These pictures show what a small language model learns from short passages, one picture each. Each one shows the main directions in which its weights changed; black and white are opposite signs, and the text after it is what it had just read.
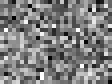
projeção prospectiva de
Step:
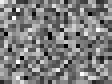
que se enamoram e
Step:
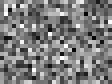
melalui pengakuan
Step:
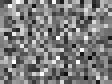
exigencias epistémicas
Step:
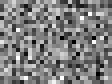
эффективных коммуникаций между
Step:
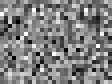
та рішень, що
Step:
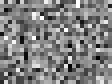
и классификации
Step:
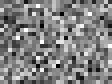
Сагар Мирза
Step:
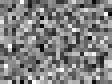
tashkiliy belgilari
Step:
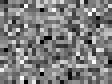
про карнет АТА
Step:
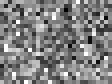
afirmar que los indicadores
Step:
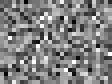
campo. Normas para la
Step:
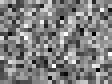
yohud axloq.
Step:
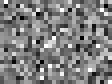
le toman más tiempo para
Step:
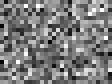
бўлган ва муайян
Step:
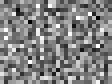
governança, saturação
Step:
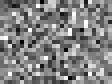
salohiyatini shakllantirish va
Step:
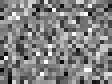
фуқаронинг қай
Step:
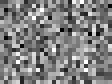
biaya yang besar dengan
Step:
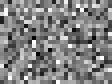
action supplémentaire
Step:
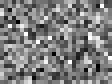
the ten-year period
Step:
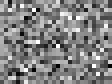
identificar variáveis comportamentais e
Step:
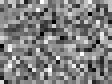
uchun texnologik choralarga
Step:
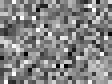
психологічного чи економічного
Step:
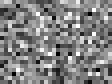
забрать у сообществ
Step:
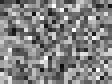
xavfsizligini o'qitish
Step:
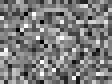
фадоктори (PhD),
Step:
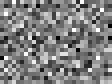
д.); - языковой
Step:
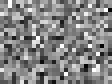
ҳам чорвачиликнинг
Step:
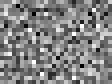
защиты семьи
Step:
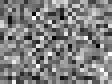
of logistics is to
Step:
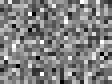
СОН 1 ЖУРНАЛ
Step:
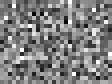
José, Costa Rica.
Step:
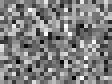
objetivo analizar las transformaciones en
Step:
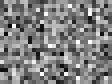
investigates the applied and
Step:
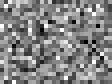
va servis institutining
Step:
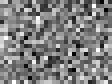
certamente não estamos muito
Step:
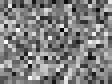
de separação de usos
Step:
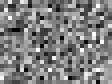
manfaatlari birinchi
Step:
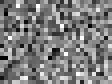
warna daun hijau
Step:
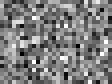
gondnak. Ezek
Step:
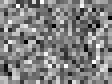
affects women of
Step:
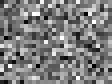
erlebt (hat).
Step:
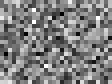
के साथ
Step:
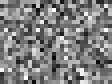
mucho tiempo las organizaciones se han
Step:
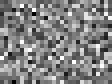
в комиссию по
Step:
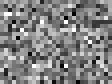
(QOL). Material and
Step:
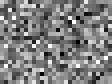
поднятия. 1.
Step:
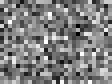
kemajuan perahu
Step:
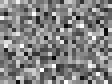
ao desenvolvimento e ao estabelecimento
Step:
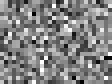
jumladan yoshlarning
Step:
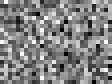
proyecto público determinado que pueden
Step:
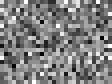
Oxford Guide*
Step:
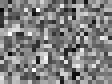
quais possibilitam a esses
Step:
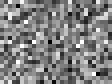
Fallzahlen weiter
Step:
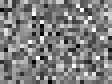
Seicento, in primis
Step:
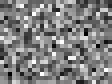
Xo'jamov J.
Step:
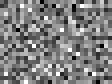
самим. Ключевые
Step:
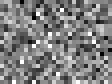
representación de Colombia.
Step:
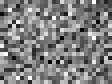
ham safar, ham
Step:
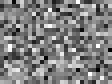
tahlillarning o'rni
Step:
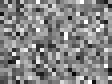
centrifugeuse type
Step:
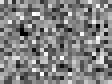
e higiene pessoal,
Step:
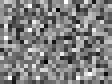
va dalillar tizimi
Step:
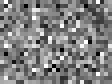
чего эти растворы
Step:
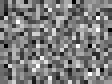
української мови.
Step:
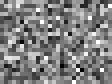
oʻqish jarayonida tadqiqotchi
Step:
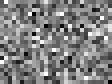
расположенных на 5
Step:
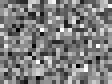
bilimlarni berishga qaratilgan
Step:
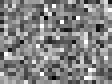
kelayotgan eng muhim demografik
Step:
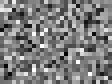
Life, Romanian
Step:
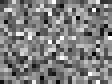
правила поведінки,
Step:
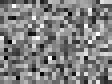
e/ou o cuidado
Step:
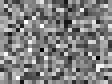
identificados, divididos em
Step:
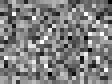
the USSR, Ukraine
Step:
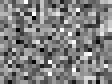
- DENNIS,
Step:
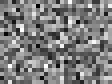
rivojlangan mamlakatlarda iqtisodiy
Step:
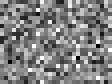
на английский,
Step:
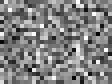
роль эстетики
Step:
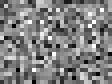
geográfica protegida* o
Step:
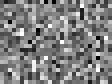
vínculos afetivos,
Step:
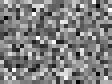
кунда кўпгина
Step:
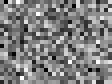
sobre una temática poco
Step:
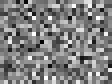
SUL. DRA.
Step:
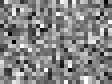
individual, cât și la cel
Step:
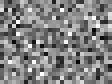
guardadas diretamente na
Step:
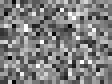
концу 30-х
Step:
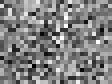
uchun biroz barqarorroq
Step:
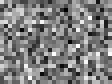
au maintien de la
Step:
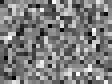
vou pedir uma indicação
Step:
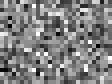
должен рассматриваться как
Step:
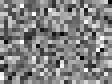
ustivor bo`lishi;
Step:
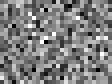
erscheint, sein Wort
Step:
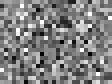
мажмуи тарзида
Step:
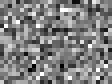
katta o'qituvchisi
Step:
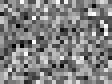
que orientaram o desenvolvimento do primeiro
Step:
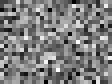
relacional da organização no mercado.
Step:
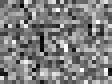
narasumber yang telah
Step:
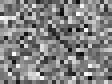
Bu dönüşüme
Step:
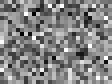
комунікації є
